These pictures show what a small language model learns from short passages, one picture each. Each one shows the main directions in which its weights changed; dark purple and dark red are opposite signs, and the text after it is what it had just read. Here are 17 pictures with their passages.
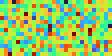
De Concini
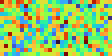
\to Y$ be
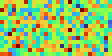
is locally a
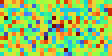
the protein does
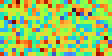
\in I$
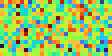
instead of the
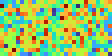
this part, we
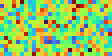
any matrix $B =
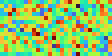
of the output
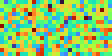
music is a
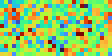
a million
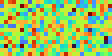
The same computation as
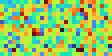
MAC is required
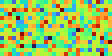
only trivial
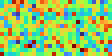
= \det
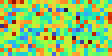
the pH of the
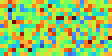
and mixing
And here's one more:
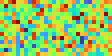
partner to a
